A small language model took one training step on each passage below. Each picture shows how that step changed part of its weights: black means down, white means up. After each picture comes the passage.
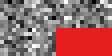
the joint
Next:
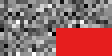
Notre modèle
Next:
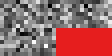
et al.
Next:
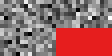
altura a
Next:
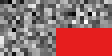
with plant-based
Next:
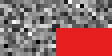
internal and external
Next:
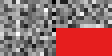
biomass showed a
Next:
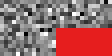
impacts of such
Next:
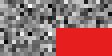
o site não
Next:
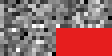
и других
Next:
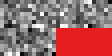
оценки с
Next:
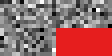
of writing.
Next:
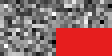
knowledge, meaning,
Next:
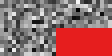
talab etiladi.
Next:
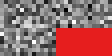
turned into a
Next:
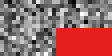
can be applied
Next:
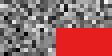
optique et
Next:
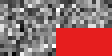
a tendency
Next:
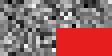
the external loop
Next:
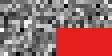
du nombre total de
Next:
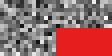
The authors reviewed
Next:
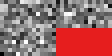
qué crees
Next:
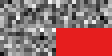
in foreign language teaching
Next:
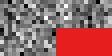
and collecting
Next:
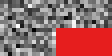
a unification of
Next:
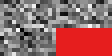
before downstream
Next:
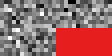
carried out in
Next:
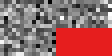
Она тили
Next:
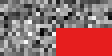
du décès,
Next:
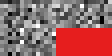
recognition process Figure
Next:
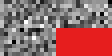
misol va
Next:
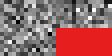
were conducted in experimental
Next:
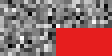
la rentabilidad
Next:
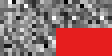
and Technology,
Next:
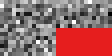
Va :
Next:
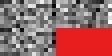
of publications,
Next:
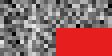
selecting the
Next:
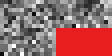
to the highly
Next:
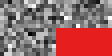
in the creation of
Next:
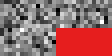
adding them to
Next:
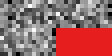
as the supply of
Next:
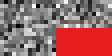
time from when the
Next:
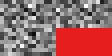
represents a good
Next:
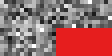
availability The datasets
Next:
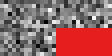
measurements with TUS
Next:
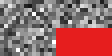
important to conduct
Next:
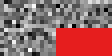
tested for some standard
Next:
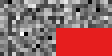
in one area and
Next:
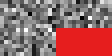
la relation entre le
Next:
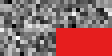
microgrid projects
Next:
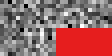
and Lysine
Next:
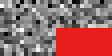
been favoring
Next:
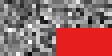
Science Direct,
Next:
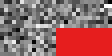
cell picture
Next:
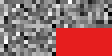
más para el
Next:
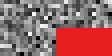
Indonesia* dalam
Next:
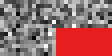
STUDY OF
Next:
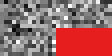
computation calculated from
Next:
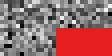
a respecta și
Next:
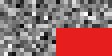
The vitamin D
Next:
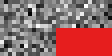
crude product which
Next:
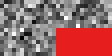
at the same
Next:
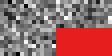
and use the Human
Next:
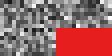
for the introduction
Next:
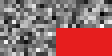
increase in weight and
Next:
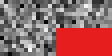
We expect an increased
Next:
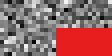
the premium is
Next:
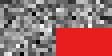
to distribute the
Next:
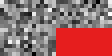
LIVRE E
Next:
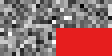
thermal analysis;
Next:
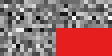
that was not
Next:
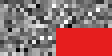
continued to shape
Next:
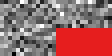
ceea ce
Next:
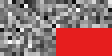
save and enhance
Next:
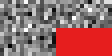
Matsch |
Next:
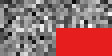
to help them feel
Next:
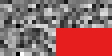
performance during the
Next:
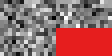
the importance of
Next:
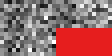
students. Data were
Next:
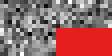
requirements while analysing
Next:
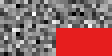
RNA molecules
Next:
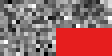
by the more complex
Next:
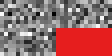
host is
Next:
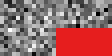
are carpeted
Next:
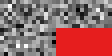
// Journal of
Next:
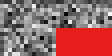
tasks. The course
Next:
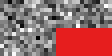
the synthesis of
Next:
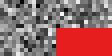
The observed differences in
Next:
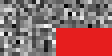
dei documenti
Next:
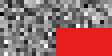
is a set of
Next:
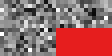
va erkin
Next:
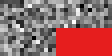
a nove na
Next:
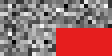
у него
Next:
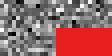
not only diversified
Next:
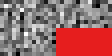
that most of the
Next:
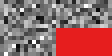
normalised to a
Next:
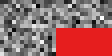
opportunities from cooperation
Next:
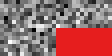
local e modos
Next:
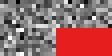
space and time are
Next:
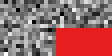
наук Республики
